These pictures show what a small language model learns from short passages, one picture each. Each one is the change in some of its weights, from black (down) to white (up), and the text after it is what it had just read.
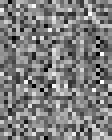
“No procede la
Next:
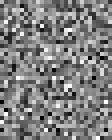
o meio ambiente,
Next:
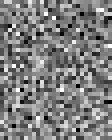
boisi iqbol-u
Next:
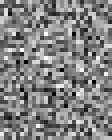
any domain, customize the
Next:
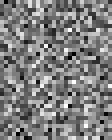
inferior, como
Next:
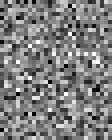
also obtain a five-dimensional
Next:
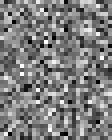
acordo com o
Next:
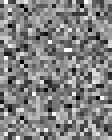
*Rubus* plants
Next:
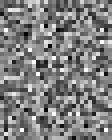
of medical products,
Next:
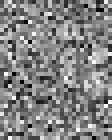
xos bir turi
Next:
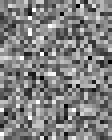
for girls in urban
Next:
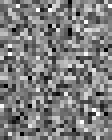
two research expeditions in
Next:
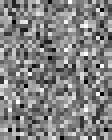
give us the fully differential
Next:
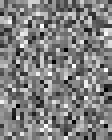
should be exclusively
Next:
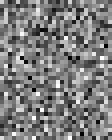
some detail. Another
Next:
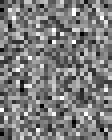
a data-arc of
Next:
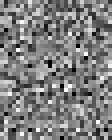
then putting the sensors
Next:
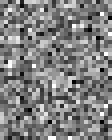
Wilk test.
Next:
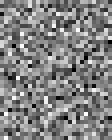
to convert $dx
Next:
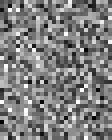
quick conversion of matrix data
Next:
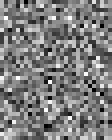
all terms become independent and
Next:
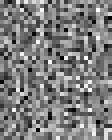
Althusser- el
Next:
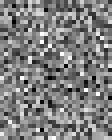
provide the needed heating for
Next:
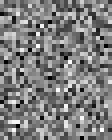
is the center of the
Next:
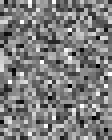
by the consistency of such
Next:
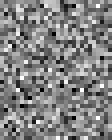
al numero 33 si
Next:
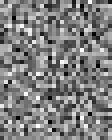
and practitioners
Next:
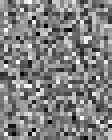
Data synthesis: E.
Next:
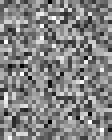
certain shippers do not
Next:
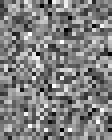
device degradation and
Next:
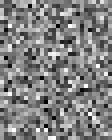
und Analyse des
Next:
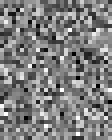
operators in the CFT,
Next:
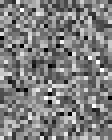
cohomology, before
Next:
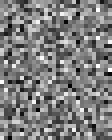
the synchrotron beam as
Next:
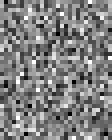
refined products in a
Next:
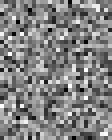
greatest inhibitory
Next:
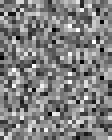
посуды. На
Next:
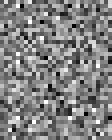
Klose et al.
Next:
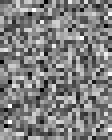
modern labor market are also
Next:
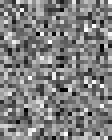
quality, human supervision
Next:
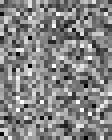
to find a way to perform
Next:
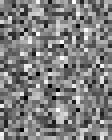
article examines the causes and
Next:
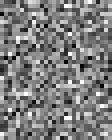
patients in this study were in
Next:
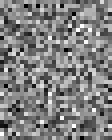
non-natural cause
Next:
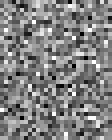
area, and fraction, using
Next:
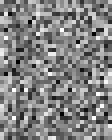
almost all $k$. Therefore
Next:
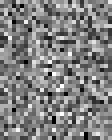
ecosystem functions, food security,
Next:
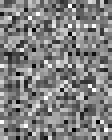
also generate some very high frequency
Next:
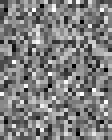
indicates that man can live
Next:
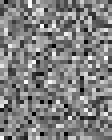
for reaffirming the
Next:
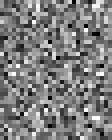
between 4 and 15 years of
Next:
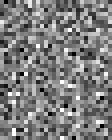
in children of the first
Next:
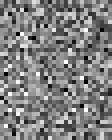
introductory training of
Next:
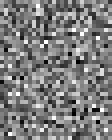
construction of foreign language
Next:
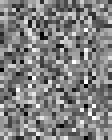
step function with a smooth
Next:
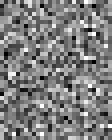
and consolidating our
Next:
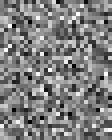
oqilona va
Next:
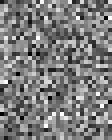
modes $A$ and
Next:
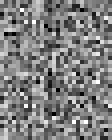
texnologiya va materiallarni
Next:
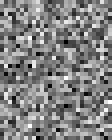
faoliyatini uzluksiz
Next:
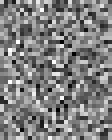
hotels. This study
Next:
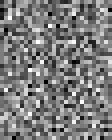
relaxation-time approximation
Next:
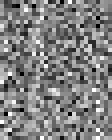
serta dalam hal presentasi
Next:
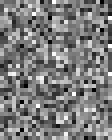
measurements and the classification of the
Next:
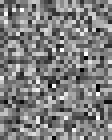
zero. The difference between the
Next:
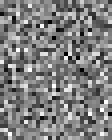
is prepared initially or
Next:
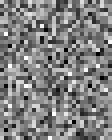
territory or areas through
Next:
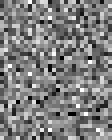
at 50 N (solid
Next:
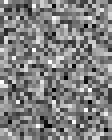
strictly positive, it
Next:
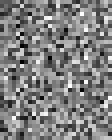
decrease. Long-term
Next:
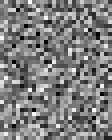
[7]. Students'
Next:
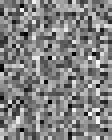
Studies, University of
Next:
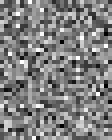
awarded the title
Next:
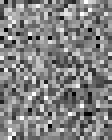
barrier tape.
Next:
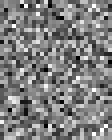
heterogen. Und
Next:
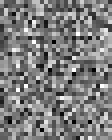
simple flare-out condition
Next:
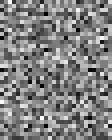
\Theta \left (\mu
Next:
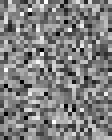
parki modelini ishlab
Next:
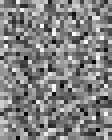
harakat qiladi.
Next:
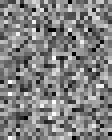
Hospital, Moonram
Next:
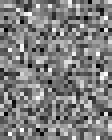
solo consiste en
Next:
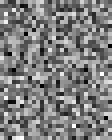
global model simulation data. All
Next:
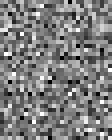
труб, на
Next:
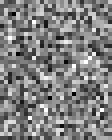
simple mathematical expressions and
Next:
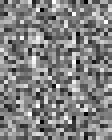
replaced by Pulsar
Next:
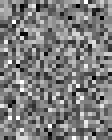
International Reading Association.
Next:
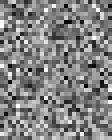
komunikasi dengan
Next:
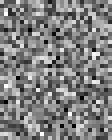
simplicity alone,
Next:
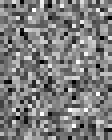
A Docker-based
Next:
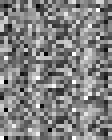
carrying out its
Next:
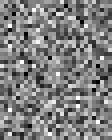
presente estudio se
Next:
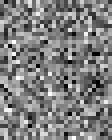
in je znala
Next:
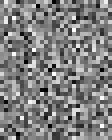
1: Dados quantitativos
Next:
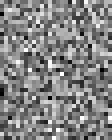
shaft was thin and
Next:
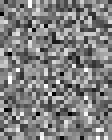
from an early age. This
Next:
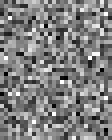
ability of businesses to
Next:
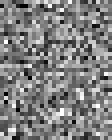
local community, since the current
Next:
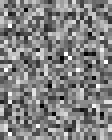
Our results qualitatively agree
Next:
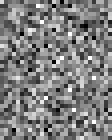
- Erbey,
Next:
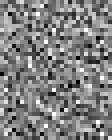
точностью и
